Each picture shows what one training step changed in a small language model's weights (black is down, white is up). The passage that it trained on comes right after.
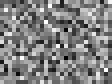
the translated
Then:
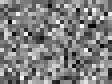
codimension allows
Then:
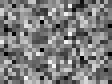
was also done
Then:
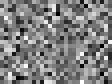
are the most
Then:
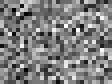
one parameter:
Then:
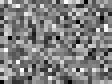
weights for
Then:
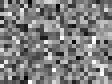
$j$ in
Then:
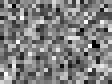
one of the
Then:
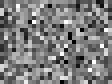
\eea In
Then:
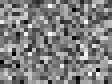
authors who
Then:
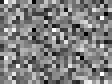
mass, and
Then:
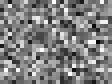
combinations of
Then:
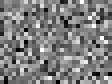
short- or
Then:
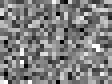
the potential difference
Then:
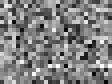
in the system
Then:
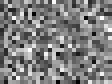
but with constant
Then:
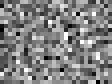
we compare the
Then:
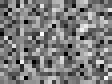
calculations based on
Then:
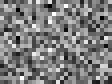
it follows that $$
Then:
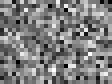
transition above
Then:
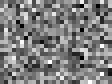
and regard
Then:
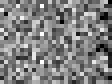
note here that
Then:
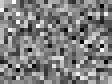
realize these
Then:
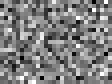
regions, where
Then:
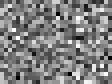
the model parameters with
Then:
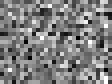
as an arm
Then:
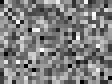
normalized such that
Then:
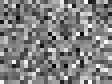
been possible by
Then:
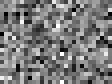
color charge
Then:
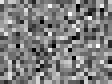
to signatures
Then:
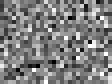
The intersection matrix
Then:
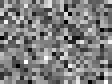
called a {\em
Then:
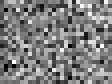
The evaluated
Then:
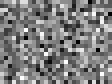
previous estimates
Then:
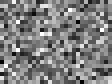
obviously a
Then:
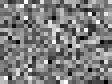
single pass
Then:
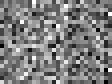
So that the
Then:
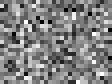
system kept
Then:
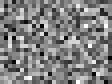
(He et
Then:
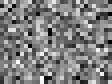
experimental values
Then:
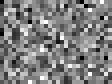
unions of
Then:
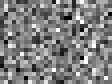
controlled so
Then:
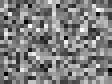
given below in
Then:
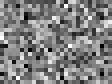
son corps
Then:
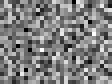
to one order of
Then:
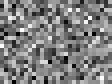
of Br
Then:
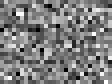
vanish on
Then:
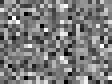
By applying
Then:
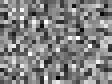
width of the
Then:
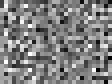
linewidth of an
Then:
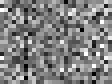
inflation and
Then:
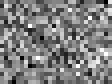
dimension of each
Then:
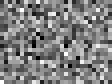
when either the
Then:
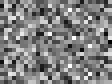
of basic
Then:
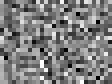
denotes the
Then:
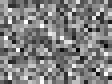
existence of a
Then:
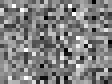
action, which
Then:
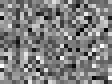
the edges
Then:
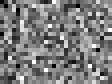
unique strong
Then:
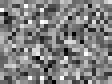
may arise.
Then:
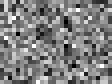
of theory agree
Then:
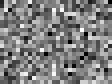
results indicate that
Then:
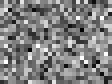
matrix are given by
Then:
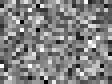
directly related
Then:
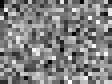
tendency for
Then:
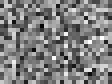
in the detection
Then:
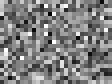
linear solvers
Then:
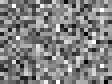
modes into a
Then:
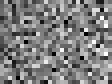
It is clear
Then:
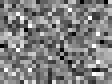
side of
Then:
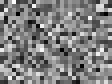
convolution with
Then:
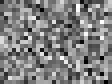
X)$ denote the
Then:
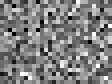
One is an
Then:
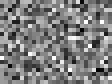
simulation of
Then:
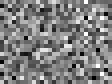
at which a local
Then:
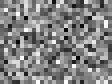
they tend to
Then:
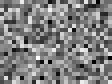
for DI
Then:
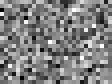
while }}
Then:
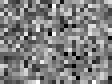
shall also
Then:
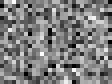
observed values,
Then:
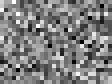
realize the
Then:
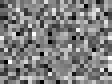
The unstable
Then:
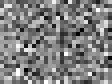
the coarse
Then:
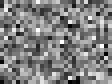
representation corresponding to
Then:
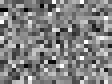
the band power
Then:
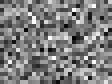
pointed out
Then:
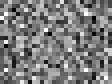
\noindent {\bf
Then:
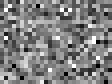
function method throughout
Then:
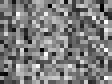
\item For each
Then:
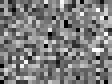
Since $2
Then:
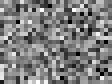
system finds
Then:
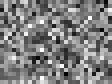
limit of products
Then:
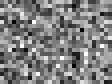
fields and
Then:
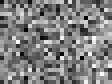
$\epsilon$ and
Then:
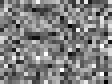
representation matrix
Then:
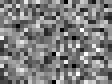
it can be
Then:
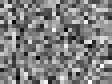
in the phase
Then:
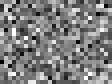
resolution of this
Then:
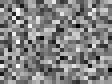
mode with a
